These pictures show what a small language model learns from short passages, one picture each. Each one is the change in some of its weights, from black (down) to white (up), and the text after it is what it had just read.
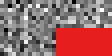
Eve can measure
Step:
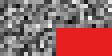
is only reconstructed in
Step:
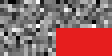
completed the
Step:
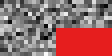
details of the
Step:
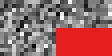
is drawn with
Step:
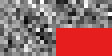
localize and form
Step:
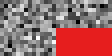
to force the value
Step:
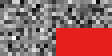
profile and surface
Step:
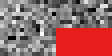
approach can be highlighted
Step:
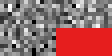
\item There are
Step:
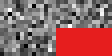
patient's quality of
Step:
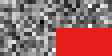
follow a normal
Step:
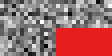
os dois
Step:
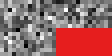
YSO classification using
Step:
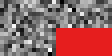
a new time series
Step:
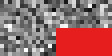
differences between the electromagnetic
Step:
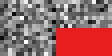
in the ensemble and
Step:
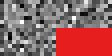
work. Our results
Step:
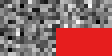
channel. However,
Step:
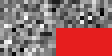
due to the change
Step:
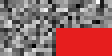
and management after the
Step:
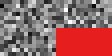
material and soil
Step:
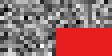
of the species.
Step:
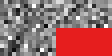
separate signals either by
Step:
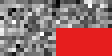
fitting process is
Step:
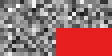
results of MC data
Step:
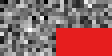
the reign of
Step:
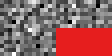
modern ideology is
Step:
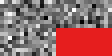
gals}$ and
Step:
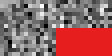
theorem proving community
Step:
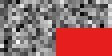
to perform learning
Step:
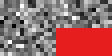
structures. We are
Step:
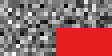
cells which is for
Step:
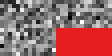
the present case the
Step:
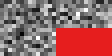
approach to development,
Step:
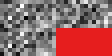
take us so
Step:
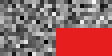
optimize the rate
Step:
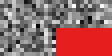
inversion when the
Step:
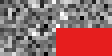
different orbits cannot be
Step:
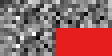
study is a guide
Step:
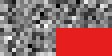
papers have shown
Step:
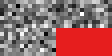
in the case of
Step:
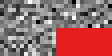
the anomaly is
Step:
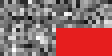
pcs for trace
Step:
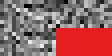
small reflected peak
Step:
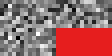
the element of matrix
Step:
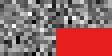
available natural scare
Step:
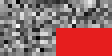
this case, the
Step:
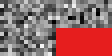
of the ERA
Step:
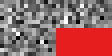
2.95 weighted
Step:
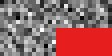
(non negative
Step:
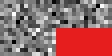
thus generalizes
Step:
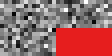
consider an experiment in
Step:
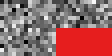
can be used in
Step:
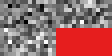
these constraints for
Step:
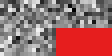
the results of more
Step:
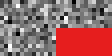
sustainability and success of
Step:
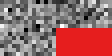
there should be an
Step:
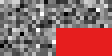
implementing certain acts
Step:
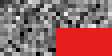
study is now
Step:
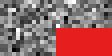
be evaluated efficiently
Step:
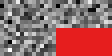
notation for the same
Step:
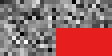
Table 1.
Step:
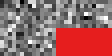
initial state into three
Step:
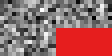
analysis of the practical
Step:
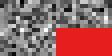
article.} We see
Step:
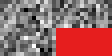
for analysing
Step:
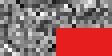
this study, we
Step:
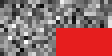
red meat on
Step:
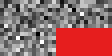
a similar implementation for
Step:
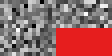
suggested and used in
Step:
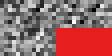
discussion this contribution is
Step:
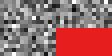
contents of
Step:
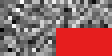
it was obtained
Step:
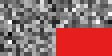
and white. With
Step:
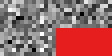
workflow is presented
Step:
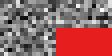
statement of the P
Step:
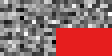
supports higher-level
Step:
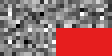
on each curve denote
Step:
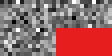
range image and
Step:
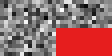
to Eq.
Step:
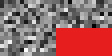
component expansion of the
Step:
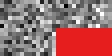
to prevent pollution
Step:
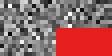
- for the
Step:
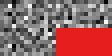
verbal consent
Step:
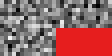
them has ever
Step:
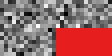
with respect to the
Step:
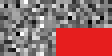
\item at discrete
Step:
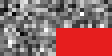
in the current instance
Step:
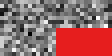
of the human
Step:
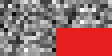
to the new
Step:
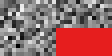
current study are not
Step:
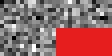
existing green space provision
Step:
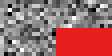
identifiers, a
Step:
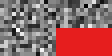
was found within deep
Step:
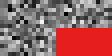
our results in Section
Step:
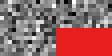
place between the native
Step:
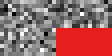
in the neighborhood
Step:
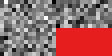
was a need for
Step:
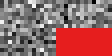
assume polarization and dispersion
